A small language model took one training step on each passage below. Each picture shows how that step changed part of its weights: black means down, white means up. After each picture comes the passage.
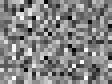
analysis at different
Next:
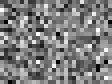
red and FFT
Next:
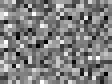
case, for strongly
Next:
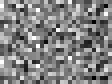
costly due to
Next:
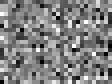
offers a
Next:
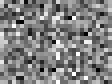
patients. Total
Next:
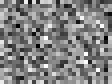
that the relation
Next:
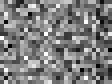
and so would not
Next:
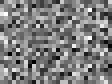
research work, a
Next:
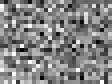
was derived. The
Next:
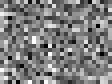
the measurement frequency to
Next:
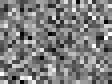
& \ifs
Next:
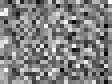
Analysis of data related
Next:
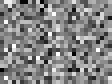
require counselling
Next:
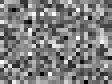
heuristic algorithm
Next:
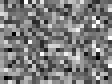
weight function for which
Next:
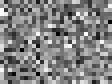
to the total number
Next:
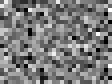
C}$. First,
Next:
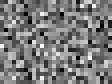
are also almost no
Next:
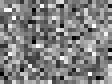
metrics (PLCC
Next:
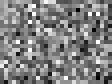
map $p$
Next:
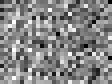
path starts at
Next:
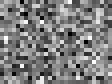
application of Schiff
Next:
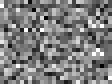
which have connected
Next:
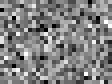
by truncating
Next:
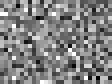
shed load,
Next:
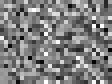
and select parameter values
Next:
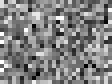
6 dilated
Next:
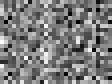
2$, and the
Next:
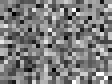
the A.
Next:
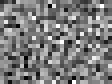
the Institut national
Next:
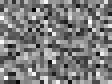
the national economy have
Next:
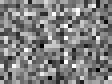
properties, such as
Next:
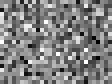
while the latter yields
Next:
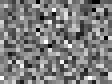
Then the empirical distribution
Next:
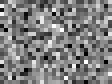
shall mean a
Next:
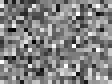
7 programs.
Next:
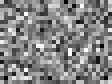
placed on a
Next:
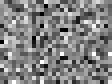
size play critical roles
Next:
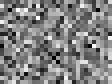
covariance matrix is given
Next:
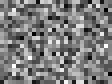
time the advantage of
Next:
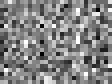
in such a framework
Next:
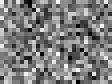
this study have shown
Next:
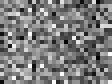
(hence the
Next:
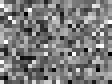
1, Article
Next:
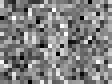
Supplementary files
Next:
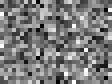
not the same as
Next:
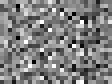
infection, herpes
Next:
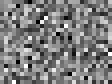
literature review,
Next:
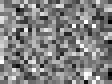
that it might be
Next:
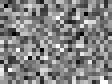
variability of the
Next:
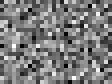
d s\mathrm
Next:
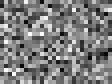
in Lagos state
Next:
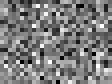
The dual cone
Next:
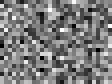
problem (cf.
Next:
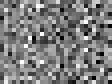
role in ensuring patient
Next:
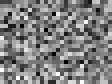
if evidence of the
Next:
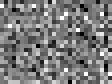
This suggests the following
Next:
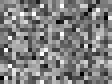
quantify or estimate
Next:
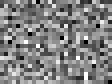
the extracted technologies
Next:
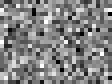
through the activation
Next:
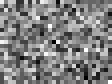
a formula that
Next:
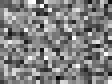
written in the form
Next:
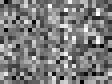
surface properties are of
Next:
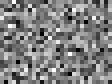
is continuous, for
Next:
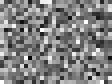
which it lies.
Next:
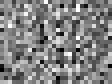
change is needed because
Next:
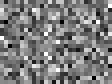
and time to report
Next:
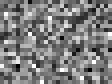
and alternate hypothesis
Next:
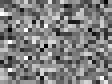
of the frequency
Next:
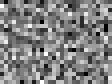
of distribution services was
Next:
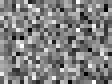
different thresholds according
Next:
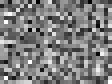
the constrained optimization
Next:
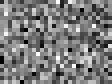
As data continues
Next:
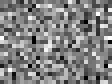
through the tangent map
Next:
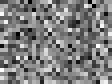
Action, the
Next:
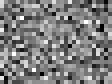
negative. If
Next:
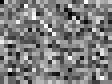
the cashel
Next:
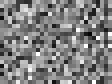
In fact,
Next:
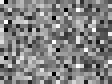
but our main concern
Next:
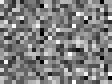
is the following.
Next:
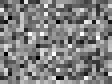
or null and
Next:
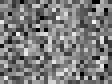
\] Then by
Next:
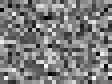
the Galois group
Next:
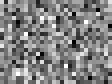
implemented with a view
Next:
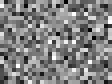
high dose produced statistically
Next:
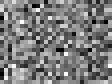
be overly
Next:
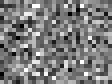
Annales de
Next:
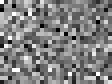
multiply both sides
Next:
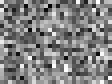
the reconfiguration
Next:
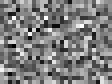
the expense
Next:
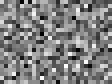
is that we replace
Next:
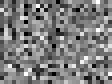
The Berthold
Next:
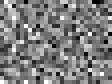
\leq C
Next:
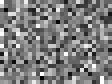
been affecting the
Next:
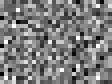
awareness. I am
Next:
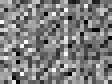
arguments, we can
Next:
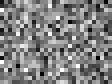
Definition of events and
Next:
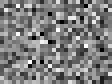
Human capital is
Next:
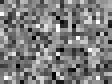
have a lot
